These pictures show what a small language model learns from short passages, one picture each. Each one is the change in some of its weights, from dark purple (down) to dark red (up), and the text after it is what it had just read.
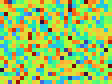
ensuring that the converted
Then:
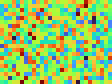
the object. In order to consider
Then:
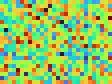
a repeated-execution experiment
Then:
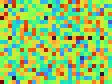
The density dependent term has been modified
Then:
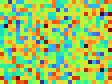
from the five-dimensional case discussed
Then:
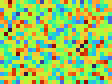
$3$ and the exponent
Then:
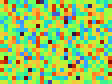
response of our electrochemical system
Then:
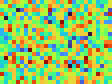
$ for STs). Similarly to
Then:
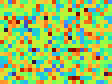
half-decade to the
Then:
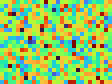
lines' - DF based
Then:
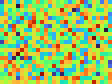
case where the change in location is
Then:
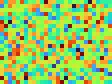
twist as the increment
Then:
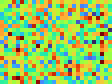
a criteria to avoid including in the
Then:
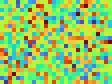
formed by a gravitational collapse. Finally
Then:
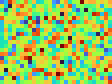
partial treatment of $^{14}$C
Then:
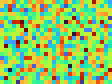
image extends from -8 to
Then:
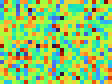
function (GF) is given
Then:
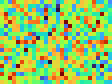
Radioactive Isotope
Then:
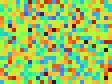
such that the clusters are still
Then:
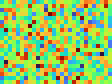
for masses between 0 and 4.
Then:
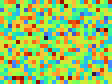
and confronted to data
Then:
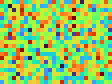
jointly processes all $N$
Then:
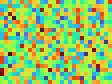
cone along a portion of
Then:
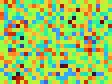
multiplier for the saturated
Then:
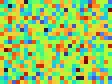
suitable for practical applications. To
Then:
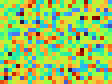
taken. In this manner, we
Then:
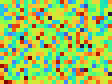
the vertex function $\ehk$
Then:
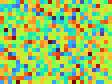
of the effective mixing angle and the
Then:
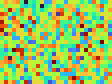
applies it to the above examples
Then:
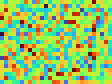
compulsary to improve these
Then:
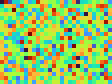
respect to pressure. Thus, making
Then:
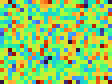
PM, JOA,
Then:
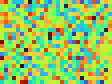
eavesdropper, while a
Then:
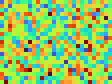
the $\sobarso$ and
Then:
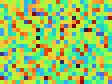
each stage, the number of independent
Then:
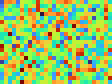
is half-filled, and
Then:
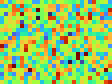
satisfactory situation of different energy
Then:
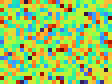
relied on a characterization of
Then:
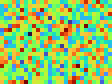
the beginning and it is the symmetry
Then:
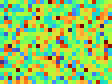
\right) \left(
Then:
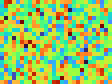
z$ is shown by dotted line
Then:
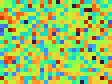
dominate & 2.~gas is
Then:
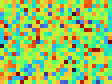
well. For example, a relative
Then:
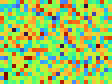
of very smooth fluctuations in the vortex
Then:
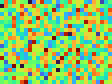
Some generic results, restricted to real
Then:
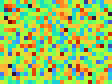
and $Dst$ are peak
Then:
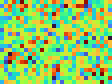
Of The BRST
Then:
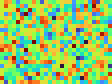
at scale by making both proving
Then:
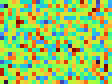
under speech-shaped and
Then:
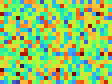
which were considered, but not included
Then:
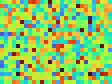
"arXiv", primaryClass =
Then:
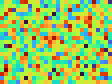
microphone array are used
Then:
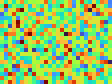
have the desired properties. Work done
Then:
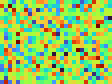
solution \begin{eqnarray}
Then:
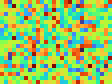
enhanced by their accurate and precise
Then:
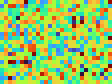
seven binary mapping rules shows that
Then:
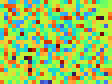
separation between the two layers large enough
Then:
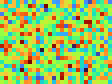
simulation studies. We consider three
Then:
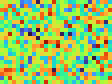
use of triggered acquisition
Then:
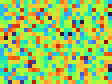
the profile of the corresponding EM
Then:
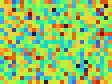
an energy gap which is crucial for
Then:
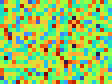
result for the three magnon contribution
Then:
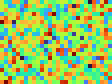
pre-thermalization, and provide
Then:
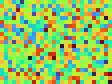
the enemy aims to
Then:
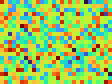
%most of these devices do not
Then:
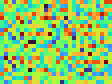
by using dirty paper
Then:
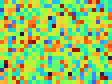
state appears along the first-order
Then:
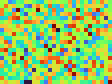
the obove relations also involve a
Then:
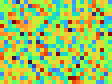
from the target surface instead of from
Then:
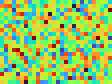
crucial for establishing a relation to
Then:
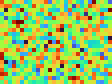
insights into the physics of the
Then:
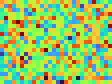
no UHECR acceleration to
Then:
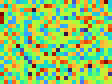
in which two OPs may potentially
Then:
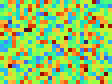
as first stage ranker to produce
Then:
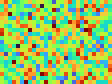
to 15 times larger than those in
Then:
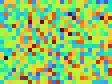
those solving the standard GDW
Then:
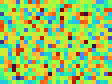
that the temperature difference corresponds to the
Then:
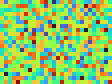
using the LO pQCD
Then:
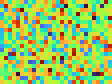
Among the available candidates for
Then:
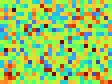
the feedback loop shown in Figure
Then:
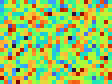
Model and Scenario
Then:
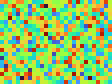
a detailed description of the construction methods
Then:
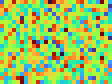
lower mean (due to the
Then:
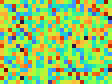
of four categories: new order
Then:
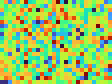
(isotropically distributed)
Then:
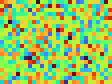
a semiclassical approach
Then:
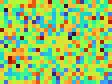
divided by the first echo.
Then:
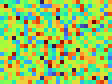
reported cases will have a delay of
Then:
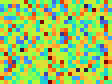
University of Cambridge,
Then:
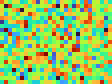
boundary roughness, we have
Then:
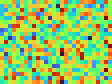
the limits of current IoT
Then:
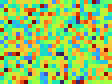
particular, the final stage of gravitational
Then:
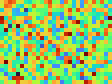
for the spin and charge noise by
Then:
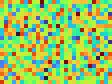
proto-neutron star
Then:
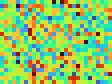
cannot be understood using the standard composite
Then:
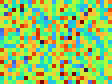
is worthwhile to note that,
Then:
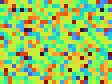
powders [64,
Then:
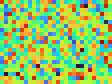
The efficiency at optimal work, is
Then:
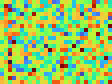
could significantly advance current technologies
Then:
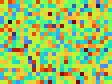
watchdogs to improve
